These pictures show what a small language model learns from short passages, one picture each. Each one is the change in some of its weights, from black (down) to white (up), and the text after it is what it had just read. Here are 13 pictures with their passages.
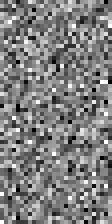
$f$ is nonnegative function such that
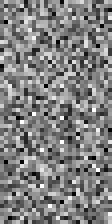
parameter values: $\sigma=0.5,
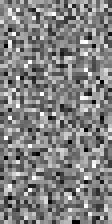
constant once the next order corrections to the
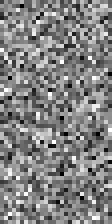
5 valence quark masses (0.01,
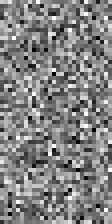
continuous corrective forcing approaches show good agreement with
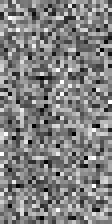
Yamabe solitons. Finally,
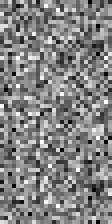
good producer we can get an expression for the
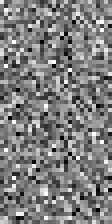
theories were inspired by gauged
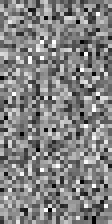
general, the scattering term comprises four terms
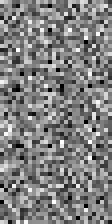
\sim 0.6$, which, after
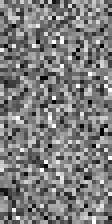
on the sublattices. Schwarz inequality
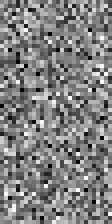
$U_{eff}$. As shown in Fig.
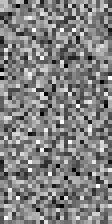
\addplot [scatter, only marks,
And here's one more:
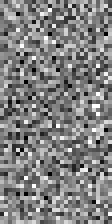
constructions. Integrating CAD and
